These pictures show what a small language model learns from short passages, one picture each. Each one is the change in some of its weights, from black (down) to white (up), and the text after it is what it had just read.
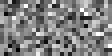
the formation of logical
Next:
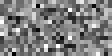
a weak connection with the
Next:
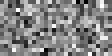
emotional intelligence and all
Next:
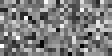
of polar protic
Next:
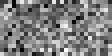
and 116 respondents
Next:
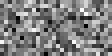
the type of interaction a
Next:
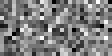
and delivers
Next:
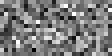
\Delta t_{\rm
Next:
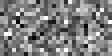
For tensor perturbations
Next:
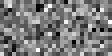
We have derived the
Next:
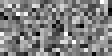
\Delta N_\nu
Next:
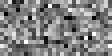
observed transition is logically
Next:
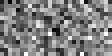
working on them in the
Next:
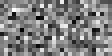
and dust dynamics of
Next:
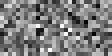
for other two cases of
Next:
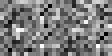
ile birlikte
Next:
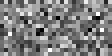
security of the Republic
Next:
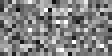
SCs is only
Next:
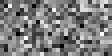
Latina en
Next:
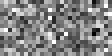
version of the code of
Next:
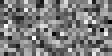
of the model and obtain
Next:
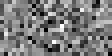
of data, we implemented
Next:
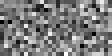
be easily implemented if the
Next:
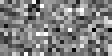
Table 3 presents the levels
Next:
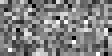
peroxide used is
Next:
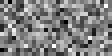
to reduce the risks
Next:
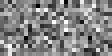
prediction. The authors
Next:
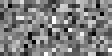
$U$. Note also
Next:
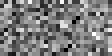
and $c$
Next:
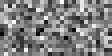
process of solving a
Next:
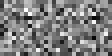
the NEE phase show
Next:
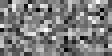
ve takip çalışması
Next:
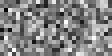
not to hinder and
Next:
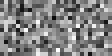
well as metal
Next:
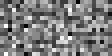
& AUC &
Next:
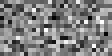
qator memorial
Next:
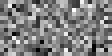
qo'llash bilan
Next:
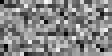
working capital. Most
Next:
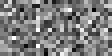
as a curative
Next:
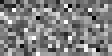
funded. - A
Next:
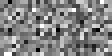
unite people of the
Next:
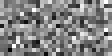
principalement par les
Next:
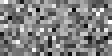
The resulting market potential is
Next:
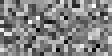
outputs refined
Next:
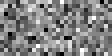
video, etc.).
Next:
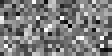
Book*. They are
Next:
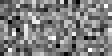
assets into a state
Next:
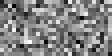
cross-section of
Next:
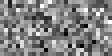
The reliability and validity
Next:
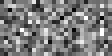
function keys also generate
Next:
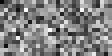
of dental diseases
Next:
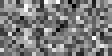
estimate (CM)
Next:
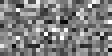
usı metodlar
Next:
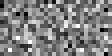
discretion and the rule
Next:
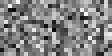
the teaching-learning
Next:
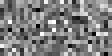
can help to overcome
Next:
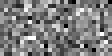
liberación de
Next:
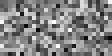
Supplementary material The following
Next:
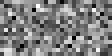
and Discussion This
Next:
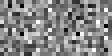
ensuring order and
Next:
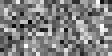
monographs and over
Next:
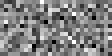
\ln \left(
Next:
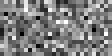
orientations for the two
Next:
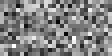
el conocimiento cultural.
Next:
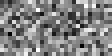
symbolic music
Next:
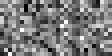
of wine materials for
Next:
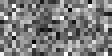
неудобных для
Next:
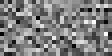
to measure the temperature only
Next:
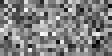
of objective competition to
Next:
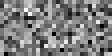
the catalyst
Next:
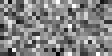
to anonymize user
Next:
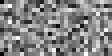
Misiune al
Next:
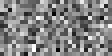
used by Indonesians
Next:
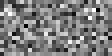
de la Bolsa
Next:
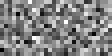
backward bending,
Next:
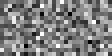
but not limited to
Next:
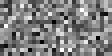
values by eight
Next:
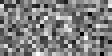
given to interview participants.
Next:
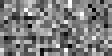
the results significantly varied
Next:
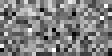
multiple times, each time
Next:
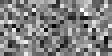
the mathematical model are
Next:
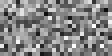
fundamental capacity limits. In
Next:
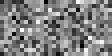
a ball and
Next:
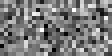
magnitude and orientation}
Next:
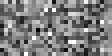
is supported by the
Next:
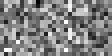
results with detailed models of
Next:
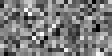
the centre of global
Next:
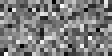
In this study, we
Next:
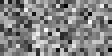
foreign culture?
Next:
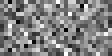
to generalize to
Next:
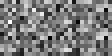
study is shown in
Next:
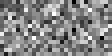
institutional category.
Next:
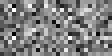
Auer bodies
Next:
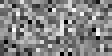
appendices with more
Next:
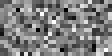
The decrease of the average
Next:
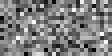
e criação de
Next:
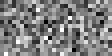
as gerações
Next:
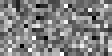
class. - Chains
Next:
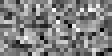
our detections represent a
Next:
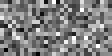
of importance to extend
